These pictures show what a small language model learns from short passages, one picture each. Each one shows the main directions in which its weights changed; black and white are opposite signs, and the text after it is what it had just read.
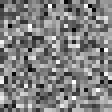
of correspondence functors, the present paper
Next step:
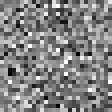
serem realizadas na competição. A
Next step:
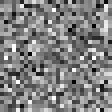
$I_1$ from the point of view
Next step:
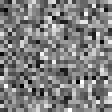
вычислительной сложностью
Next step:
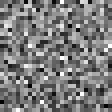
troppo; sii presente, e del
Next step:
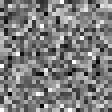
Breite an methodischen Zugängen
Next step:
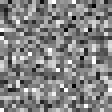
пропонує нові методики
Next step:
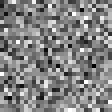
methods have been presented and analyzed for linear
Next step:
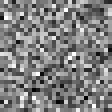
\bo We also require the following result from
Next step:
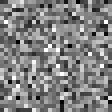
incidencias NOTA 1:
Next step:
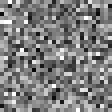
que, por vezes, limita a
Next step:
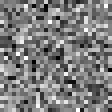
for approximating a known exact solution. We also
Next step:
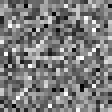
para la problemática logística dentro del
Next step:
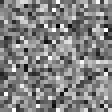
Bul aspan deneleri
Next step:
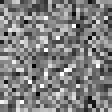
the two variables \(\theta\) and \(\gamma\)
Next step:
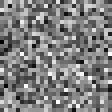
eshitishga ham tayyor. Uning
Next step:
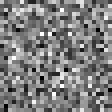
allows overdraft, so that the
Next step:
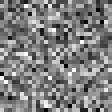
and \emph{under correction} at the
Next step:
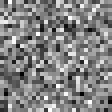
droit de participer librement à
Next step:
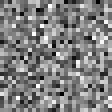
the contrasts $\kappa_\varepsilon^1
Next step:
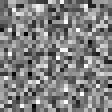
as $T\to\infty$ that the
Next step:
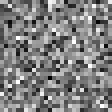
tur vakillari saqlash va
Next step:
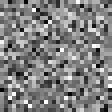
be the Gram matrix of the bilinear
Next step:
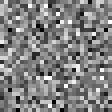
wakaf uang saat ini
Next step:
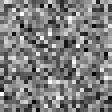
there is some difficulty in applying the state transition
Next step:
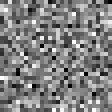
на учебния труд.
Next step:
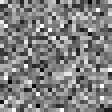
3. O'zbekiston Respublikasi Prezidenti
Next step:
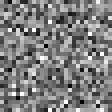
\] for the collapse map from a pair
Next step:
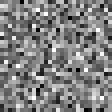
wa ta'dīl,
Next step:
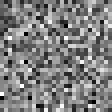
at which the sound was reflected lies
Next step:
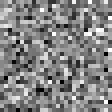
análise, pode-se considerar também os
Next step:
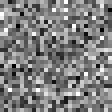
continuity from the left is the following.
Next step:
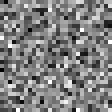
it explains how the integration of practical methods
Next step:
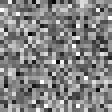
à participação e ao interesse pelo
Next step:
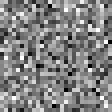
and this point gives the dominant contribution.
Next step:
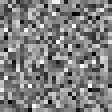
volt, ahol számos
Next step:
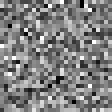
belajar peserta didik
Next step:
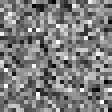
\end{align*} where $m$ and
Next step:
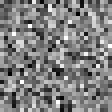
students, and policymakers.
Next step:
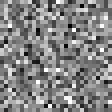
ёрдам беради.
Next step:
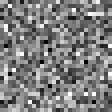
«pul o'tkazmalari
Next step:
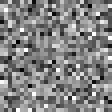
ключе в процессе читательской
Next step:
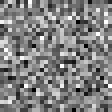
faqat birinchi fobiyaga
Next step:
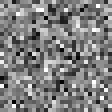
continuous derivatives up to $r$ - th
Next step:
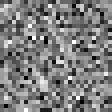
of \ $(\alpha,\beta )$ \ both in
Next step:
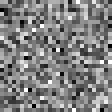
de Organizaciones de la Economía
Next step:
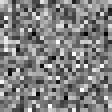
random complexes} \author{Matthew
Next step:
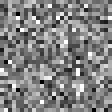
¿Cuándo lavar las
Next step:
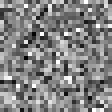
do piano como Dó³.
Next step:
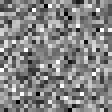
upwind directions. iii.
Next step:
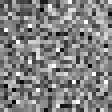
representation $V'$. Hence the value of
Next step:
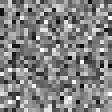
и у него нет того, что
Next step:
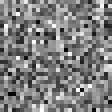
work with multivalued analytic functions with
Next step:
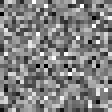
büyüme ve dış
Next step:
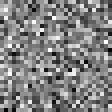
Кечаю, и он
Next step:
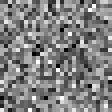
Markaziy Osiyo bilan aloqalarini
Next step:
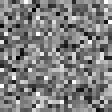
laureati Osman Mesten,
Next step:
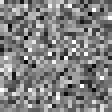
guruhga bo‘lingan:
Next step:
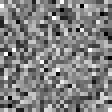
Сайдуллаев З.Я.
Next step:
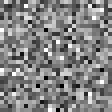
the integrated modeling framework, the TCE
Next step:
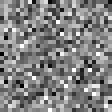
ювілейному виданні до
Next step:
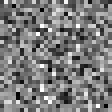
à court ou à long terme. -
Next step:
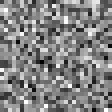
сохранение в сильных
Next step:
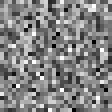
tushganida, Mavlono
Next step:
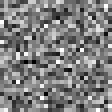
Gesichtern unterschieden werden,
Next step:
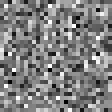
element of $Z$, because the word difference
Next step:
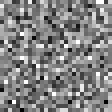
homogeneous path geometry of lines on the projective plane.
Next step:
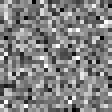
познания и приобретения
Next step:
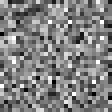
graphs. Let $C_n$ be the
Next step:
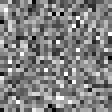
к раскрытию этой
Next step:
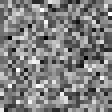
to answer partially to this remark.\\ This
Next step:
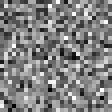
Validation of a tool for
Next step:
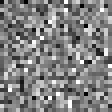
in (4.3), while the contribution
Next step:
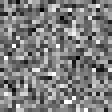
Let $\bbX$ be a quasi-compact
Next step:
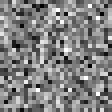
less or equal to $k$. The corollary
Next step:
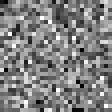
predmetlar bilan bog`liq
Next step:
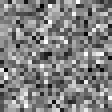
of $R$ in $Z$
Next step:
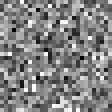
may speak of the multiplier of a
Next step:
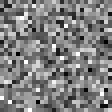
\clv \intp \Phi +
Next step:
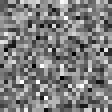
side of (b) is a polynomial in
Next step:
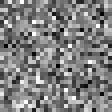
BOSH MUHARRIR:
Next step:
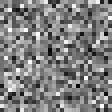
for some $[L]$ then these maps are
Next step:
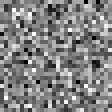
spaces are related via the fibration that defines $
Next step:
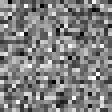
null subsets of $G$. Let
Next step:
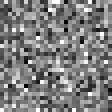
fan dasturlariga muvofiq bir yil
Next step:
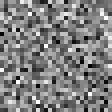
$\sigma$ in the chamber complex,
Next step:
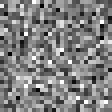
would be tempted to try to
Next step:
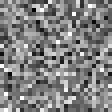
known to not be convex. Obviously this
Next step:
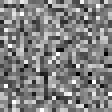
and $\|\cdot\|$ be a norm on
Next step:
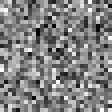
вы заняты другими
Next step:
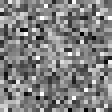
penjara paling singkat 3
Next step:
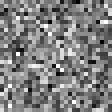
relação ao seu enfrentamento
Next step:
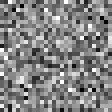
{\it J. Algebra} {\bf
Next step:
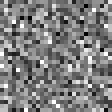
afastando constantemente a
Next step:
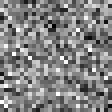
una perspectiva interdisciplinar].
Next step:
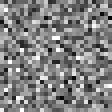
На седьмой день в
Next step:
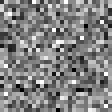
by Lemma~\ref{lem:bias}
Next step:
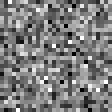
in the Lemma, with $\sigma=1$,
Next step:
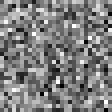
of our Theorem 1. Namely, let
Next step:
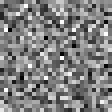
(arus pendapatan), *key
